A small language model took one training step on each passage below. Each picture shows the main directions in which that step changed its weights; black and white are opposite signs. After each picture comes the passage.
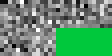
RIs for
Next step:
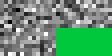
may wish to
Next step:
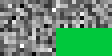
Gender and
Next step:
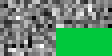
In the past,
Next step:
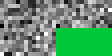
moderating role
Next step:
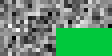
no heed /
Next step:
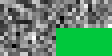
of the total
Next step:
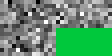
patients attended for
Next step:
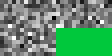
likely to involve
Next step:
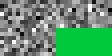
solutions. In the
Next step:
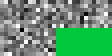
aimed to
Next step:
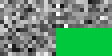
total of 17
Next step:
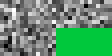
transistor is
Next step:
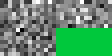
The main aim of
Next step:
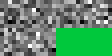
results of this study
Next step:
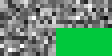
In teaching, one
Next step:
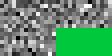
surveillance or
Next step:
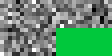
line options
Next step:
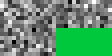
activities. The three
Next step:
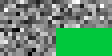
as changes in
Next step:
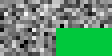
What is a
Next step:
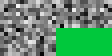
as on animal
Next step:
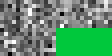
set TCP
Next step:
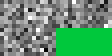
these composites can
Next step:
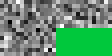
industry, as well
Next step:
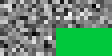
a string, a
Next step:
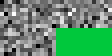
collected together. It
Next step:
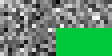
Article A
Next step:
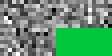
the updated value
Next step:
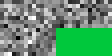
the fundamental
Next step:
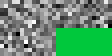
in Fig. 4
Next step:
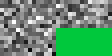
is low.
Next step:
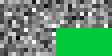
favored for
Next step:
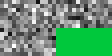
the internet in
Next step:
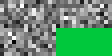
A Driver
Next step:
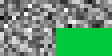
of very interesting
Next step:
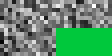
improvement of
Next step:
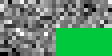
were administered
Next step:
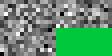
conflict management
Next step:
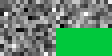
mother still
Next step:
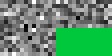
and coordination
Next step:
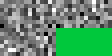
s the present one
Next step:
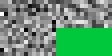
of fold change
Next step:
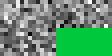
all existence
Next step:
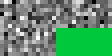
lattice composed
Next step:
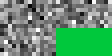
Figure 7 for each
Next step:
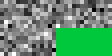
examination remains
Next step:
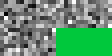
This upward shift
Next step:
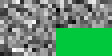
in the light of
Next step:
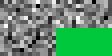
curve for
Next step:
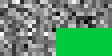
in more similar
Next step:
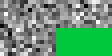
routine actions
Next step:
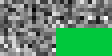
the values of the
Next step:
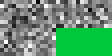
For a more
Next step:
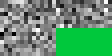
Economics and
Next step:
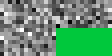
measurements while being
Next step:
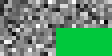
Modified B.
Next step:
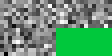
on their historical
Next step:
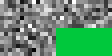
work reported in this
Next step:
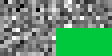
library materials
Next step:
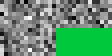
pressure, it can
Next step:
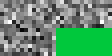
patients, males
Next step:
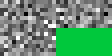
It is important to
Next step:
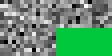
and other streams
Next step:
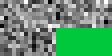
the classifier
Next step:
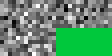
hazard or
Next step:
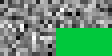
the information SR
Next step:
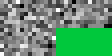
Results: In
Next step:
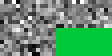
For example, similar
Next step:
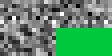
of civil
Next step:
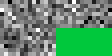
data obtained for all
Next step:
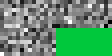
prover device without
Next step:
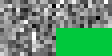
achieved by the
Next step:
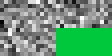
temperature ranges.
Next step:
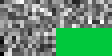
the author's
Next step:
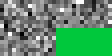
purchased as
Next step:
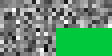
standards for referral
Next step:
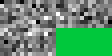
people get infected
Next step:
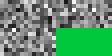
lives from social
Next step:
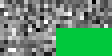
IN THE
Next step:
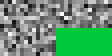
be separated by
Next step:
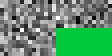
Study in
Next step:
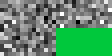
line at which line
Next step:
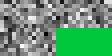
from a mixture
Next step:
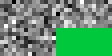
two $a
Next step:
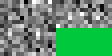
The object of
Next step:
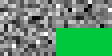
24 Calcium
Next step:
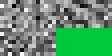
of significant social events
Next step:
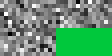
2020 research and innovation
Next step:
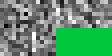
review of the
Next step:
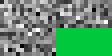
safety and potential
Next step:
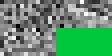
knowledge involved (if
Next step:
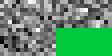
opening of all
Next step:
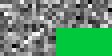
and requirements: -
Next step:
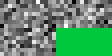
an educational foundation
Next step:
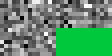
The input parameters and
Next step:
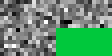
it was possible to
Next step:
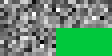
studied yet.
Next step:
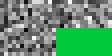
The measurement was recorded
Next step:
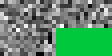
and Review,
